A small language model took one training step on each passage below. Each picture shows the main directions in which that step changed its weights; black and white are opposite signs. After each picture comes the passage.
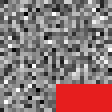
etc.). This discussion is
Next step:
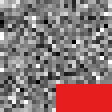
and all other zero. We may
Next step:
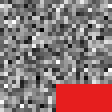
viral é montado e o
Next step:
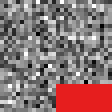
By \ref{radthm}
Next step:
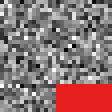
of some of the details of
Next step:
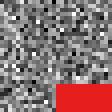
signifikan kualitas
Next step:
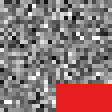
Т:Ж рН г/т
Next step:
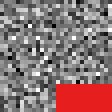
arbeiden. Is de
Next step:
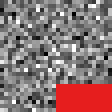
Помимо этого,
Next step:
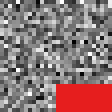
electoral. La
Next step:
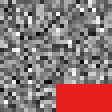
des conditions de marché
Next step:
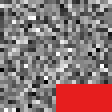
we have $M = M^{\square
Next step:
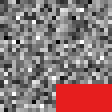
differentiation. The approximation
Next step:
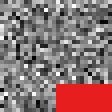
conceptual mediante la
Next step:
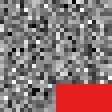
rather than the concept of complex
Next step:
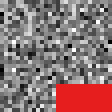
с Директивите
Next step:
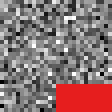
graph. If $L(E)$ is
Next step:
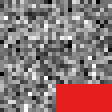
triangulated category,
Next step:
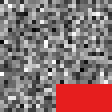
component of $\psi^i$
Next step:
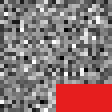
la aplicación del nuevo
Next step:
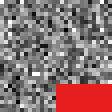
matrices with entries
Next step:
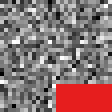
es keinen Sinn
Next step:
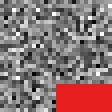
singular vectors of a
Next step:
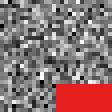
types when the trace of the
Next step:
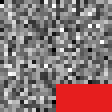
graded piece of
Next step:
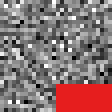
la sociedad, pues es
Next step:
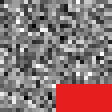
\end{center}} \preprint
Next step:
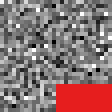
couples. Section 5 is
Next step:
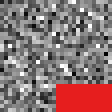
the warping labeling.
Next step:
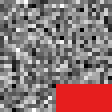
metáfora de las
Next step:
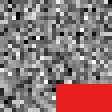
смысл этих
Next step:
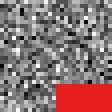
si bien los acuerdos
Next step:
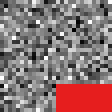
de la mañana.
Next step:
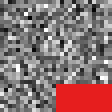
tutadi. Sababi
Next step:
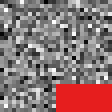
ham, asosan,
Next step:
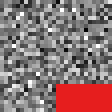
\begin{corollary} If
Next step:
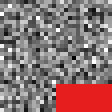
also be deduced directly from
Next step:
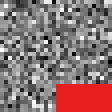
la continuità culturale
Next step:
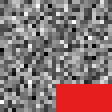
qonuniy manfaatlarini
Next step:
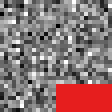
de Medio Ambiente y
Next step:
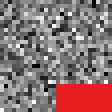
dentes um filete de
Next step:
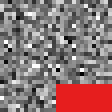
этих качеств
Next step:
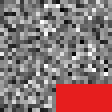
$\beta_J$ are linearly
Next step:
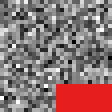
Dirigentes 9,62
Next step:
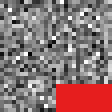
certainly true for the
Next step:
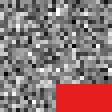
for ``low values of
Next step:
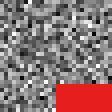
va Elam mifologiyasida
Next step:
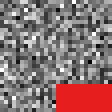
бір сыры –
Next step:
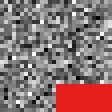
expressar o erro em
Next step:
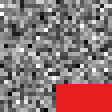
such that the following two properties
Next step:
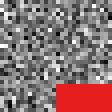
НС геологічного
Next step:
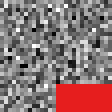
or a graph with no edges.
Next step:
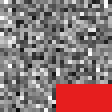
Proof.} This follows readily
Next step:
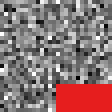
$k$ is the maximum
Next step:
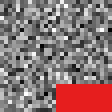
of $G_{\mathbb R}$. We
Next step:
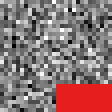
containing the bin indicator
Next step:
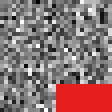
że w umowie
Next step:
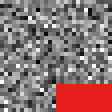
complementaries weighting
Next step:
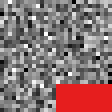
in 2 other languages
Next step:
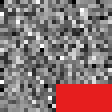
ролью учителя в
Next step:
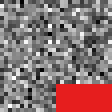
the coefficients was contained
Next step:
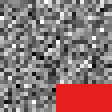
Theorem 3.1. We proceed
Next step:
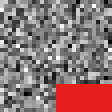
литературы и
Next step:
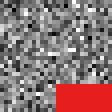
convenience sampling
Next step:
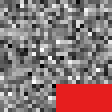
of what this {\em extended
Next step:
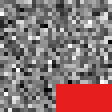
vaziyatlar metodi –
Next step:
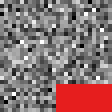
in Theorem 3 of his article
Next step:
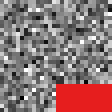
en de aansluiting met
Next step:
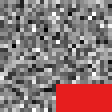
préimages de points.
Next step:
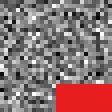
type,} but (b) and
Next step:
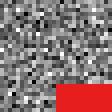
t count (t_o)
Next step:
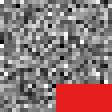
the triangle $\Delta$}
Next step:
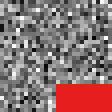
the lemma is proven.
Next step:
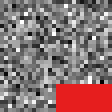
las sutilezas, que
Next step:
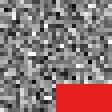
обміну речовин
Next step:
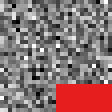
опыт, это
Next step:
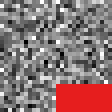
$\mathbb{R}^2$ generated
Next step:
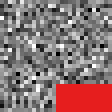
our physical subdomains,
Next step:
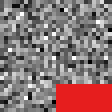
\begin{enumerate} \item
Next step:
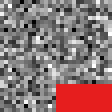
of socialization of a person
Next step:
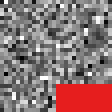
Project administration
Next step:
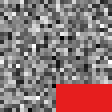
and with $1$ instead of
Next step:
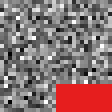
[1]da aynan
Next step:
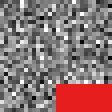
zotli sigirlarning
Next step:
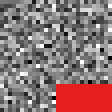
neticesinde eserin
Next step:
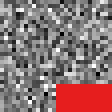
of D. E. Blair
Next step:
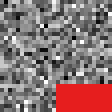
and \Btek consist of
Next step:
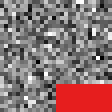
vida pessoal. O
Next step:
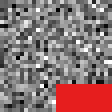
spaces. By interpolation
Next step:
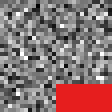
along with changes that are
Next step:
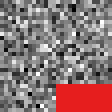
(i) If $A$ is proper
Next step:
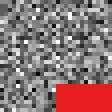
Il en résulte un
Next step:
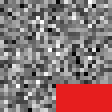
– қонунлар
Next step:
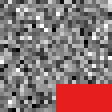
Venturelli cabe
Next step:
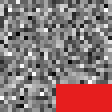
in the implementation of internal
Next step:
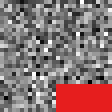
we get an analog to Theorem
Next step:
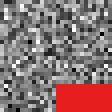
Trans on Pattern
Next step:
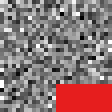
смежных углов
